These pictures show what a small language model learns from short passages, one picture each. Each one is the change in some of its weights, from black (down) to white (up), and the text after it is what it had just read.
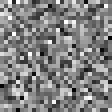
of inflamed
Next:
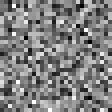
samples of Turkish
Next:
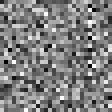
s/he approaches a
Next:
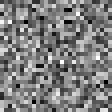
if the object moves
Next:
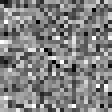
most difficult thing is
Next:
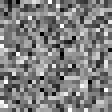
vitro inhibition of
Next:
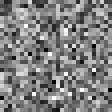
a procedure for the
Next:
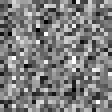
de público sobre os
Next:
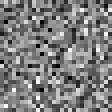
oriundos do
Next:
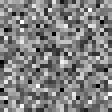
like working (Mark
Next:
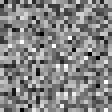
In this study,
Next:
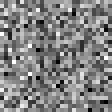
behavior directly and through the
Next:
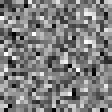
Thesis for the Doctor
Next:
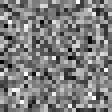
- Projekt
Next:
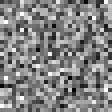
deliverable describes the
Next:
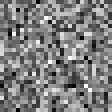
tashkil etildi.
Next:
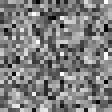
objectives that do not
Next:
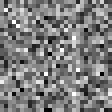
by tests performed on a
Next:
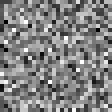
This situation has had a
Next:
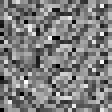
ITALIA La
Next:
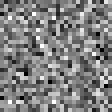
indicate that SciSpacy
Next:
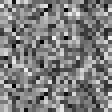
embedded in
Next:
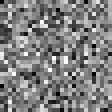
a Web interface,
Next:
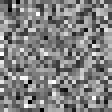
faoliyat natijalarini
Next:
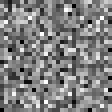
improvement in student performance.
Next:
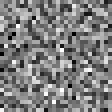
of global design*.
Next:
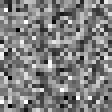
reconstruction, the time
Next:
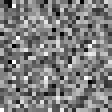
mustaqil tadqiqotchi.
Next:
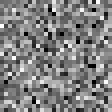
1c). The single
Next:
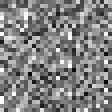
weak and positive correlation
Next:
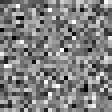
d'armes et
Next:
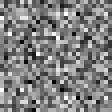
the task at
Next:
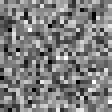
masalah dan lain
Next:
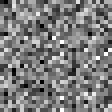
ways in which human
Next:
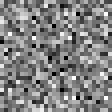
for the objects of an
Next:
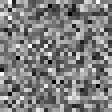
emerged that the current
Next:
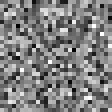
of ECEC
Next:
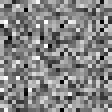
muddatli investitsiyalar
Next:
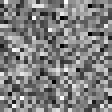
the authors note that
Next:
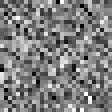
had the liberty
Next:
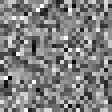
opposite to those
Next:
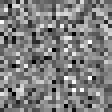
лошадь на
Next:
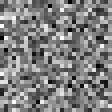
3: Daily
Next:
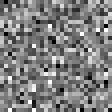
now take center stage
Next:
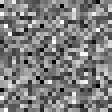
dimension – especially in the
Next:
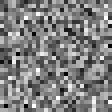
karar verdi.
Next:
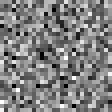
carbon stainless
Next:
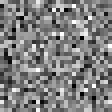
uma rotina de
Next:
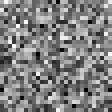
sikap adalah
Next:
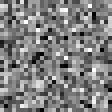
реагування на
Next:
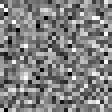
led by Oxford
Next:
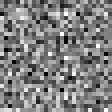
the other hand, using
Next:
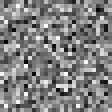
5: Photograph
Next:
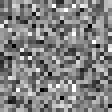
aquí analizadas.
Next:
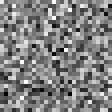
for which English has
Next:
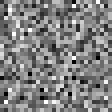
specific right to land.
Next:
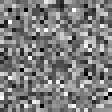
Atkinson va
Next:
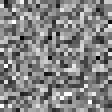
separated by conversion
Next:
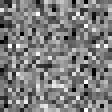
sua condição e a
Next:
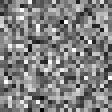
a monthly basis,
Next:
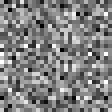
among the other batch
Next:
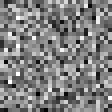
an important place during
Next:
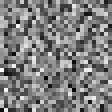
of temperatures may
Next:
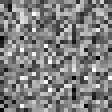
due to damage growth.
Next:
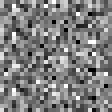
Review and Validation
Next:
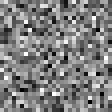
a useful aid in
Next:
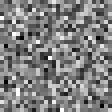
86, recante
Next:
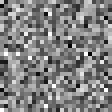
Wade, M.
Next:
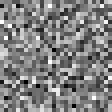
constraints. Table
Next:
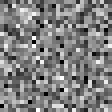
give my best service to
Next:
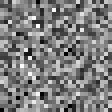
gapirish va
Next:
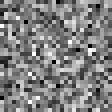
immune factors is
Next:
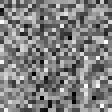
and security measured against them
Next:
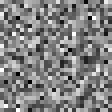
employment, considering
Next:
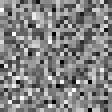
pedagogik hamkorlik)
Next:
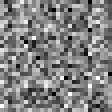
задача в области
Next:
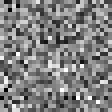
density of the concrete,
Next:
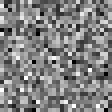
your tasks more
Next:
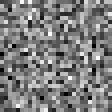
interactive performance systems.
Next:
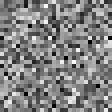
be said that there
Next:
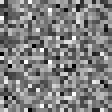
General Hospital,
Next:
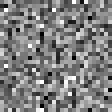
increase in tipping
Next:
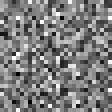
isolates showed
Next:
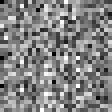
The research results show that
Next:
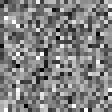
Abdomen Cases
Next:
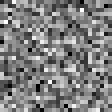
lymphovascular space
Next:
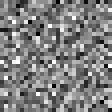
les professionnels
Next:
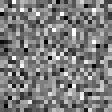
responsabilidades e novas
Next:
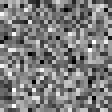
evidența a
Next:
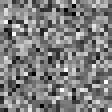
producing some of the
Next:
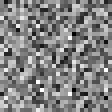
to control the position of
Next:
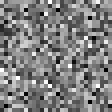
addition to DKI
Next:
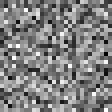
in some cases, positive
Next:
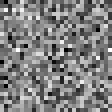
необходимые при
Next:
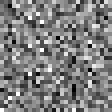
Educación de Baja
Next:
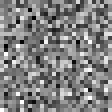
of contractors and
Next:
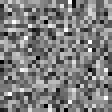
de Desenvolvimento
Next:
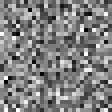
of the tempo curve,
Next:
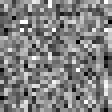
provision. The
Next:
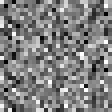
va ovoqli
